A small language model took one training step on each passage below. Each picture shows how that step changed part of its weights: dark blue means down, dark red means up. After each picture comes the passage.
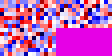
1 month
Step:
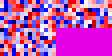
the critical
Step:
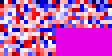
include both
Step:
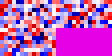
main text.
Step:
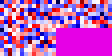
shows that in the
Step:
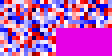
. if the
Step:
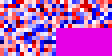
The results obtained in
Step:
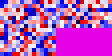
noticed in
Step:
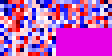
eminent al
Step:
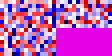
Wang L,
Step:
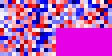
environment. It
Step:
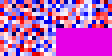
but lower
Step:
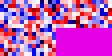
will dominate
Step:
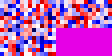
of Sciences}\
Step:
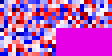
maintaining a
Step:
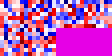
the Bloch
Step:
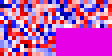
the island
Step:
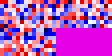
like Pain
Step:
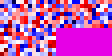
The land
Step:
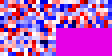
and final results
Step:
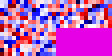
1\% level of
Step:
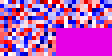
learning systems that
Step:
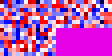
output as well
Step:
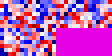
are no longer
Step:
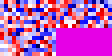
In inside and
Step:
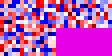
selection to
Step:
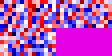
Wang, and
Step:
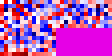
to finite
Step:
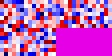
significance of general
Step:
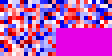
also used an
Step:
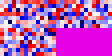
each site on
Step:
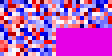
higher (or
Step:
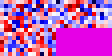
of these determines
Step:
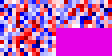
for Eros
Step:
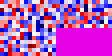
generated with a
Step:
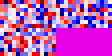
il y a
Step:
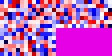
for solar and
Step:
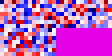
of routing
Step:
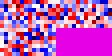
of the V in
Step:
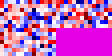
2 K. The
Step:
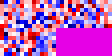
Face à
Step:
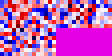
if the state is
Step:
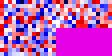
control performance by
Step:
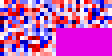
methods with
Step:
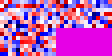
or policies
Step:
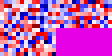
which can not be
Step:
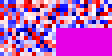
que define lo
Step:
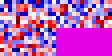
with broad
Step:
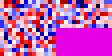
the VdW
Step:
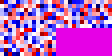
activities and
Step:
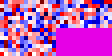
calculated at the
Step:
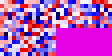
es una
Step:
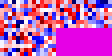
place to support
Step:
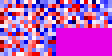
with more than
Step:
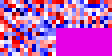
to shorter
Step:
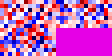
probabilities that
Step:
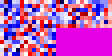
and build a
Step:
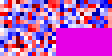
especies de
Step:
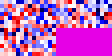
similar masses but
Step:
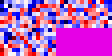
inclined within
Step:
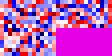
ham shu
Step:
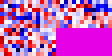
- **Section
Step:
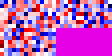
hace que el
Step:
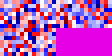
and targets
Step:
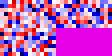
pattern of
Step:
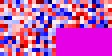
is low since
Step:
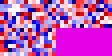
bytes are
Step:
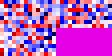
recently been
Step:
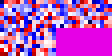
appearing in
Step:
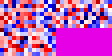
and separated
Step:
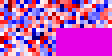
light. In
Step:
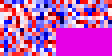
a significant portion
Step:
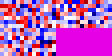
however, are
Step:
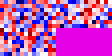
TI como
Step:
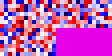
$) which
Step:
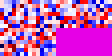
their ID and
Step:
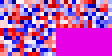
gain per
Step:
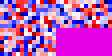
examinations of
